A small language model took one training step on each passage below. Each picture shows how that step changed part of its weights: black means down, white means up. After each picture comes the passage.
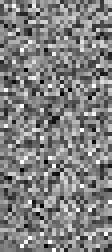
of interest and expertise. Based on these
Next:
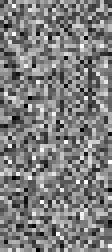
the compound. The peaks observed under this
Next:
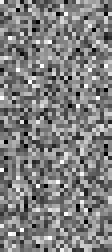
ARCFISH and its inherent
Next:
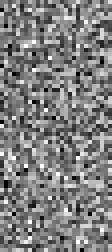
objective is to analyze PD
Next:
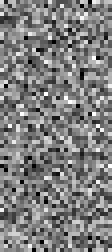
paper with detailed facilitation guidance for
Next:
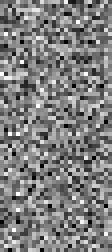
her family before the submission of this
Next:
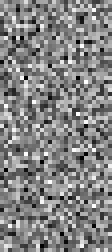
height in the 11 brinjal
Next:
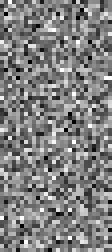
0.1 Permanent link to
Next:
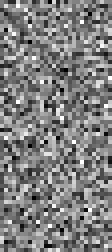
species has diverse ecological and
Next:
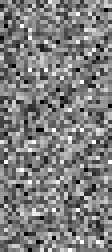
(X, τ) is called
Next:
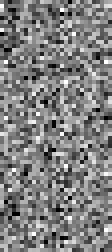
= X_e - X_o$ where
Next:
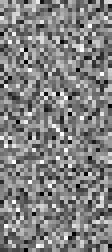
heating. In all countries, the different
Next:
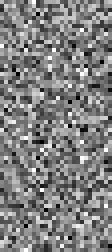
for climate-related initiatives. -
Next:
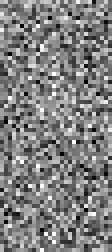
tensile strength is also
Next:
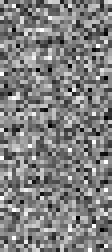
prepared in two ways: (i)
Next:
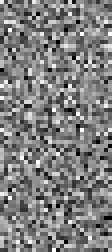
Fig. 3 2-D flow-cell
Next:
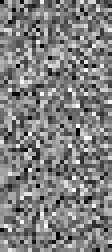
their product?" - Stalkerware
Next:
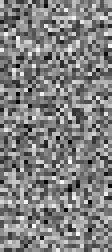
paper [26], some features of the
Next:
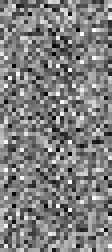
teaching, abilities, innovation, and
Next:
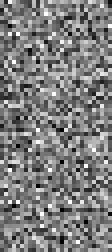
the funds. RL 21 :
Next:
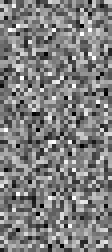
technology. While the education experts
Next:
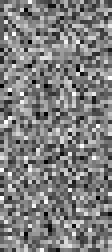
managers and institutions, enabling
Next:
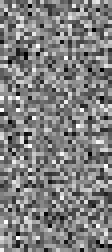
synthesis of the UVM-7
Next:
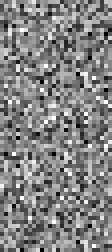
to the energy used by cells to transport
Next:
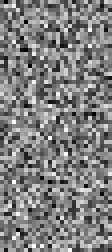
some of which are perfect additions and
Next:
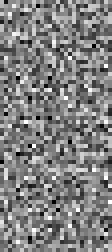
mobility of both people and knowledge. Research
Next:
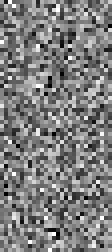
the average citation per paper is
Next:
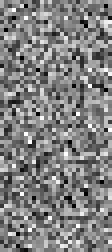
conception and design MH,YP Data
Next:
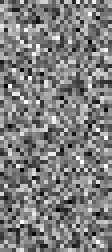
than 250 DKK weekly have
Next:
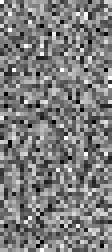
diagnosis time for the cancer to
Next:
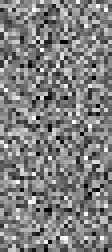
for all non-mission critical use for the
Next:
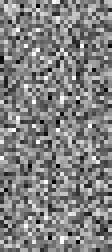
place), indicating that the fight against
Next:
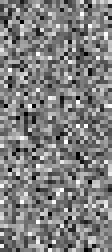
freshman class is likely to be
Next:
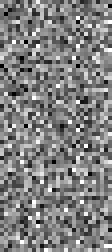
overview of four type of slabs
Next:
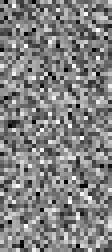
this study aims to understand the real impact of
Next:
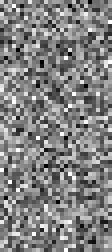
examining the remaining foreign names
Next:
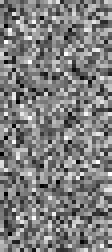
are shown in Fig.2(a),
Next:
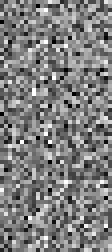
accepted that both competing and
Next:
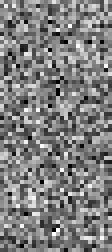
negatively affecting the preservation of
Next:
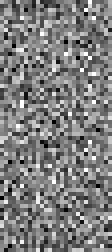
on mean monthly temperature and sunshine
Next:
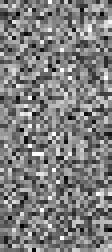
verification proved essential: 47
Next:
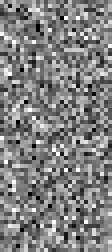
Table 1 Parameter Ranges for
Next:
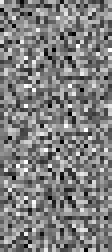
overview of the design and implementation of the
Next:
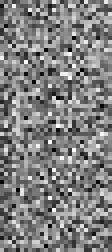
aged between 30 and 60 years with
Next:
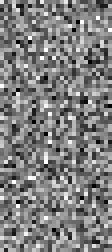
has been exploring topological 4-geon
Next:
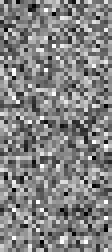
be assigned due to thioamide
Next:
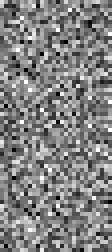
cells/mL, respectively, but only
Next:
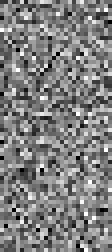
TMDb for movie overview
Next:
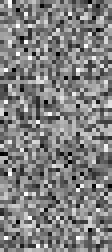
in Idrisi Selva.
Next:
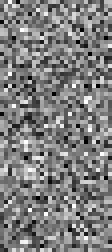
record keeping or institutionalization
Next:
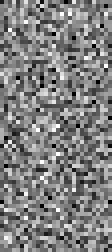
centrality. The assessment was carried
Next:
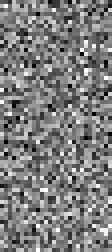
decks or pitch decks can be a
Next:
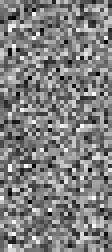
Years Satara DCC
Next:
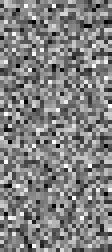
archaeologists and curators in the
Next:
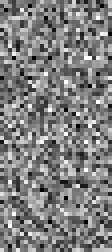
Digital Nissan y Eurecat
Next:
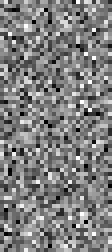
Olajide, O., &
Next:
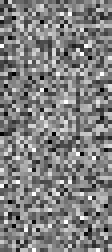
EDX spectrum (b) and
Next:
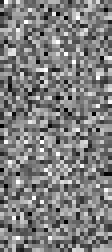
\times OCOCH_3$),
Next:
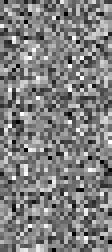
fungi are fundamental
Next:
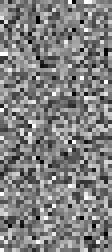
de economie sterker kunnen
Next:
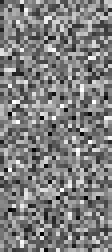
**“Preparing a report on 10
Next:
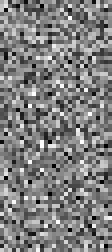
to the mark with methanol.
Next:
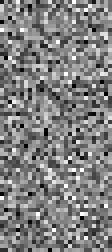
a crucial “nuisance”
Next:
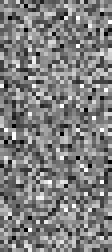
of free LP extracts and LP
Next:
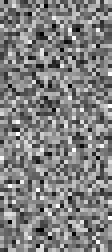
study, this study will improve the methods to
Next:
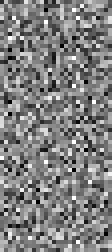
Schmallius Thünen
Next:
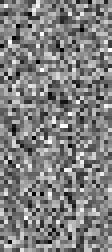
tuning will optimize model performance using systematic
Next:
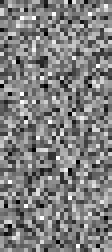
findings will assist in understanding shoppers'
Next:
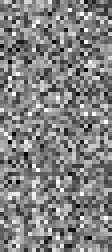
absence of sputum culture conversion
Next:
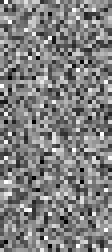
case, the recipients may escalate
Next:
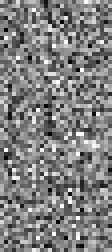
it is entirely depending on other
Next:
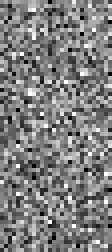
has been shown that deciding transformability is
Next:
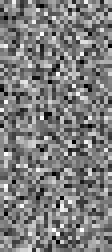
may include other population groups, such as
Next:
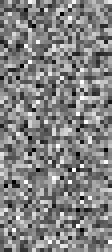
vegetative propagation methods, the
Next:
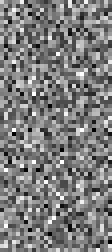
refinancing loans, %
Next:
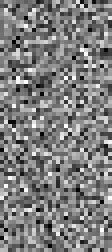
Michael Shahabad several other
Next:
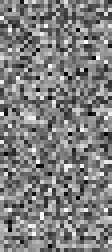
to design further nucleic acid processing control
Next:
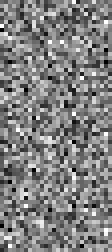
countries throughout the world have
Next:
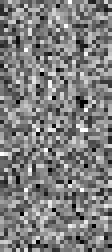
values < 0.001 were taken as
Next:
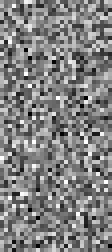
promising alternatives to traditional
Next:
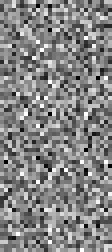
at the same wavelength.
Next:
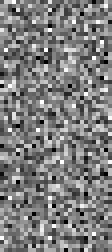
Zenodo (upon publication of this
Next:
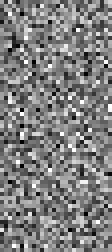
done until a set boundary for the
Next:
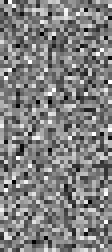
away the end-effector if its
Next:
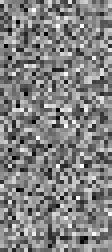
ODD monitoring, and integrating
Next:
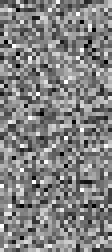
in neurodegenerative disorders
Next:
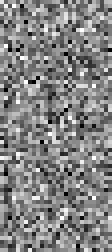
image by selecting and combining
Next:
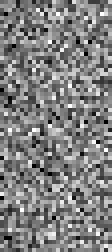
interviews conducted by HR department
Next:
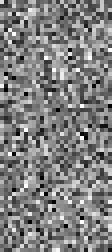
the DMDM will select certain
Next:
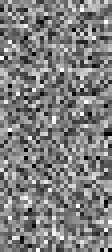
Madagascar consisted of a
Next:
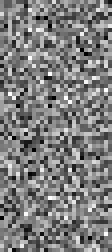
malware executables present on a
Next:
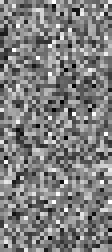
language teaching. Key words:
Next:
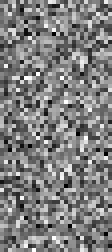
relevant to LCA data inputs.
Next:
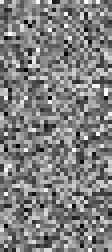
of motion in conditions of waves' development
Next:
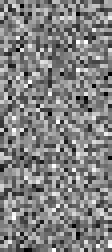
legal obligation to which the
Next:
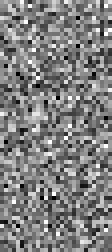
were obtained in the extrusion direction. For
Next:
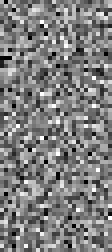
large or small scale because human resources are
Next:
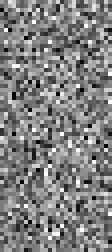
were equally expressive, they openly
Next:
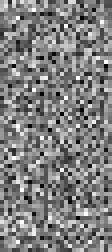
The importance of studying the quality of life of
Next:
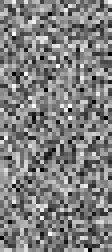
only provide opportunities for recreation and
